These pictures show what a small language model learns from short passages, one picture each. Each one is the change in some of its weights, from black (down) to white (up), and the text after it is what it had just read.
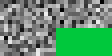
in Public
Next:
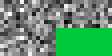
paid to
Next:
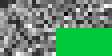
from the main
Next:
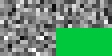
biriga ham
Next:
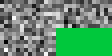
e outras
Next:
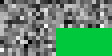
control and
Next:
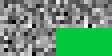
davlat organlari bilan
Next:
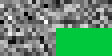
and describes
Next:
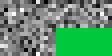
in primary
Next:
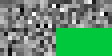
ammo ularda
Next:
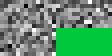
esa yoshlarning
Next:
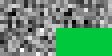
que está por
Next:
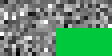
du fait que
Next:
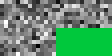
improvement of
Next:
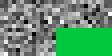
и технологически
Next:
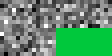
sujets des
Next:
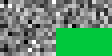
nas costas
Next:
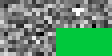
the same
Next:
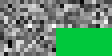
discutem a
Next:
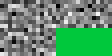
en primer
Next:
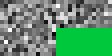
bir qator
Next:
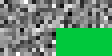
au niveau du
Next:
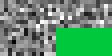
est le fait
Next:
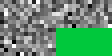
edilen ve
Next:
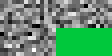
comunidades de
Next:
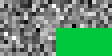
– ilmiy
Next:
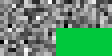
sie, so ein
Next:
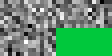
doc. of
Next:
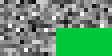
min: 7
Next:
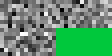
con el fin de
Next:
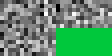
parte del docentes
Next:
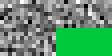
abuela y
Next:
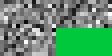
підставою для
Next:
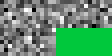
потреба в
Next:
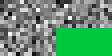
muhiti orqali
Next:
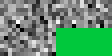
ettirish –
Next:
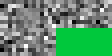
de que este
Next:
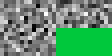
his qilish; -
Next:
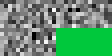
va turli
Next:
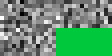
o ensino e
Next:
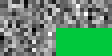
les études
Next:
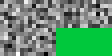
um projeto de
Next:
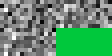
mismo dé
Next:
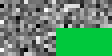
case the
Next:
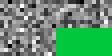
discutindo as
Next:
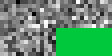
prevalent in
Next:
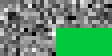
parte do conhecimento
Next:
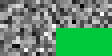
y el contexto en
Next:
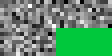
данных, что
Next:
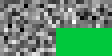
el PK
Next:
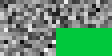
bir necha
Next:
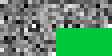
cattle and
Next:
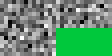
é o de
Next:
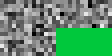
uma função
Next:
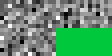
que um erro
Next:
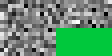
a questão da
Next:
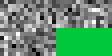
dan mati
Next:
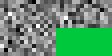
поля. -
